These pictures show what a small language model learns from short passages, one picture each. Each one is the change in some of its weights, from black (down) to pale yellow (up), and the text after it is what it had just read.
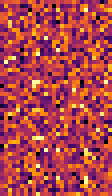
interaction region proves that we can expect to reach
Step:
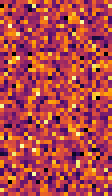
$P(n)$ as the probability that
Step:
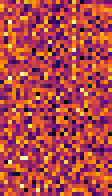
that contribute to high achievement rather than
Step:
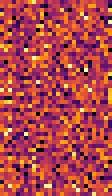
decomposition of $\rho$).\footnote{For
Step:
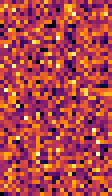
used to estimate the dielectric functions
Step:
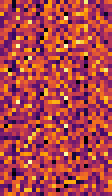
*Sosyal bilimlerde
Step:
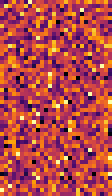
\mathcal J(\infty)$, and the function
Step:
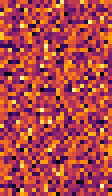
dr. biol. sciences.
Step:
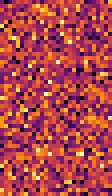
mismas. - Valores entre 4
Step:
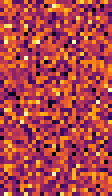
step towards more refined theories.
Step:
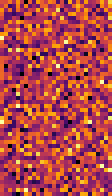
teknik menanam tanaman
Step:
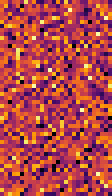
Abstracts und Titeln
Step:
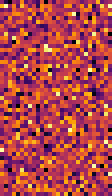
non-trainable S2Is.
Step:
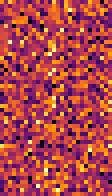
congruences \nopunct}
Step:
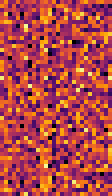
not, in general, follow that
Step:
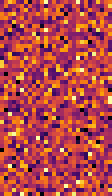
mumkin. Bunda o'quvchilar bir
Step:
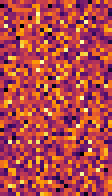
de evitar a exposição ao
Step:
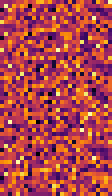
of the present study was to further investigate the
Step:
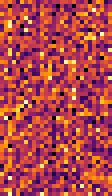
near zero to more than 30,000
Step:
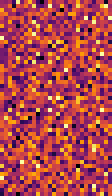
va “Qora gilos”
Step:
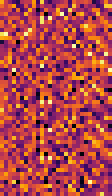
los países marginales,
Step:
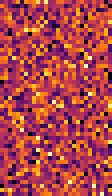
]_c$ represents a trace in
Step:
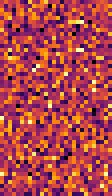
strings have distance 0 (Equation
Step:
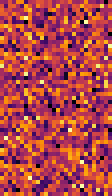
matter ($\Lambda$CDM) cosmological
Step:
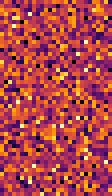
measures of principals vector for
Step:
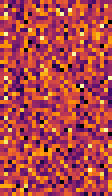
медичної справи, а
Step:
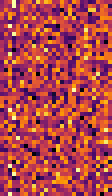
and thus provides a fast numerical technique to
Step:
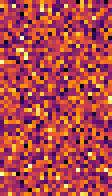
kualitas audit,
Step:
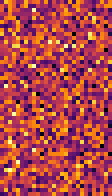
of galaxies at the three different redshifts,
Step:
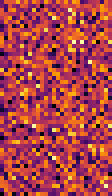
array of uniform spots generated using
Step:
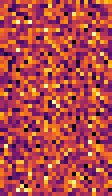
o'tgan yilning shu
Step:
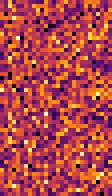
does not hold for Lorentzian metrics,
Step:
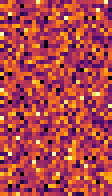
electron continuity and electron momentum equations, together
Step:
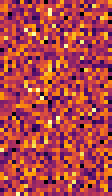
effect on short-term utility, but
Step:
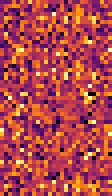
\ \ \forall\; k \geq
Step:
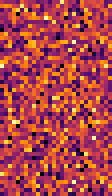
relic density and self-interaction
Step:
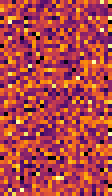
one constructs a coloring of
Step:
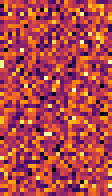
mutation mechanisms and rates which should be
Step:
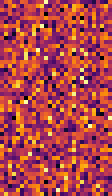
emission may also originate from near the light
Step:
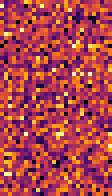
\centerline{\large \it
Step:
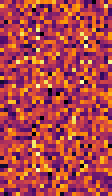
study the problem of evaluating the trace
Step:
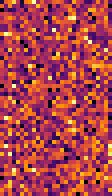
field of view is set by the primary
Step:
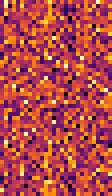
between the fast-moving
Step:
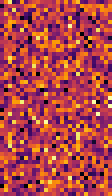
are given as \begin{eqnarray}
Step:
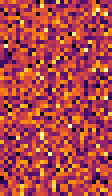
different amplifiers are employed
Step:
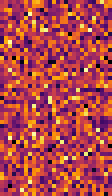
supplying labels for and specific connections
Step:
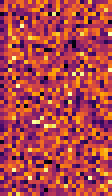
\eeq and its hermitian conjugate
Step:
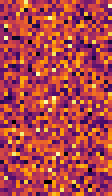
\mirror{m} \newcommand
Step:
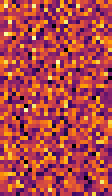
based on their teaching approach, while
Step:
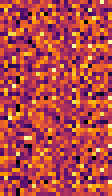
\right) \end{equation}
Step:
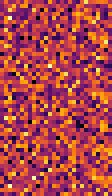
and prove some of its basic properties. The
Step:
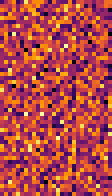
Fermi statistics, for both ground state and
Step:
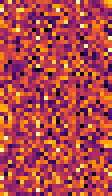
garantir maior confiabilidade na
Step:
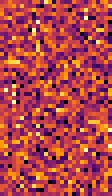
$r_1$, their result becomes
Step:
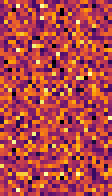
N., Phys. Rev. E {\bf
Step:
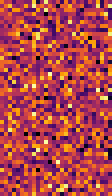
results show that employees are generally satisfied
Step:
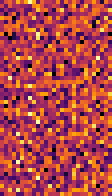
codes method is that it is possible to observe
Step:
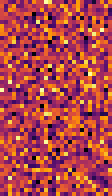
on their importance to previous tasks.
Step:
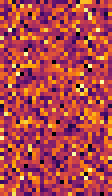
общественных отношений на
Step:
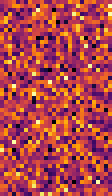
W$ of its window $W$
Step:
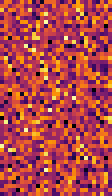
splitter and a calibrated
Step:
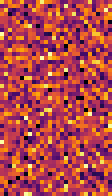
suv polosi) rivojlantirishning
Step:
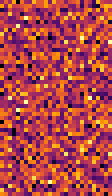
of flavour. The QCD scaling
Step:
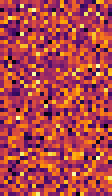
is a key aspect of the mechanism of
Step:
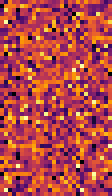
In \cite{KMT} we carried
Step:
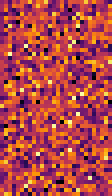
\cite{KO01} and the
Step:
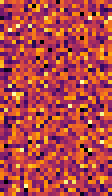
drzewie liściastym
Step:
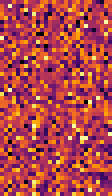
Estimated parameter values of the
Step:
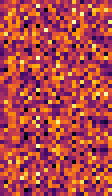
plot the spectral index over the frequency range
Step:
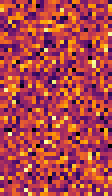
$n$, forming a diamond
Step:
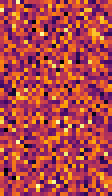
Capital Finance Alliance
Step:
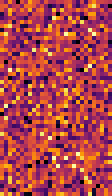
1.3, y la CAM
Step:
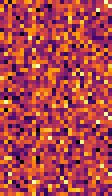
C(d)$ of plane curves of degree
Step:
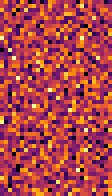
bahwa rata-rata responden
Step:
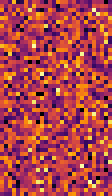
an morphism of $H$-comodule
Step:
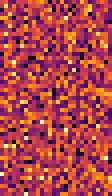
refine tolerance interpretation, and
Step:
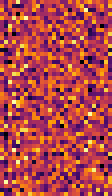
Это особенно важно для
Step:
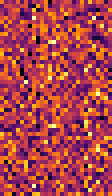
horoballs of different types,
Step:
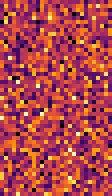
Carleman} or {\it frequency
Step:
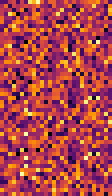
$n$ from the code word
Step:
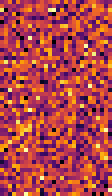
Fournier, 2015) showed considerable
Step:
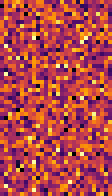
column-row decomposition) and when the entries
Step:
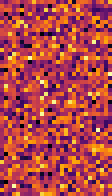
this invariant will play for knots the
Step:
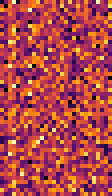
large field regions if the Higgs scalar
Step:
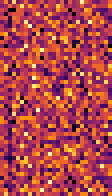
Fachrichtung Mathematik\\
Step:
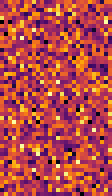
a matrix. For example, the last vector
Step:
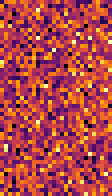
qui consacre la date du 15
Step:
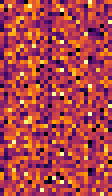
муҳим силжишларга
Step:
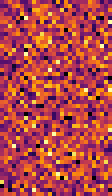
2M/r)$. As a result,
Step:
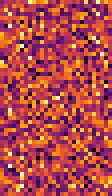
a masterly strategist and
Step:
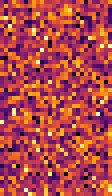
Z}_n$. Since the kernel is finite
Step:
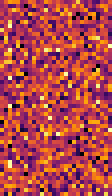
at infinity, or ascending
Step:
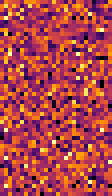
equation. As far as the case of constant
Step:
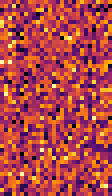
view, the interference caused by
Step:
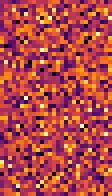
brownies, de cinco
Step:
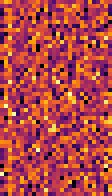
be small, and we find that the
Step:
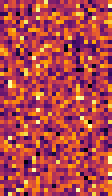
/ \delta t}(t)$. Since
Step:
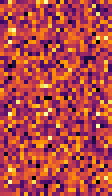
Their sharpness parameters from
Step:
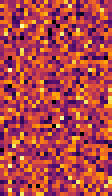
introduced by C. Blohmann and
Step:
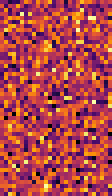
\ref{table:asymmetric}. In
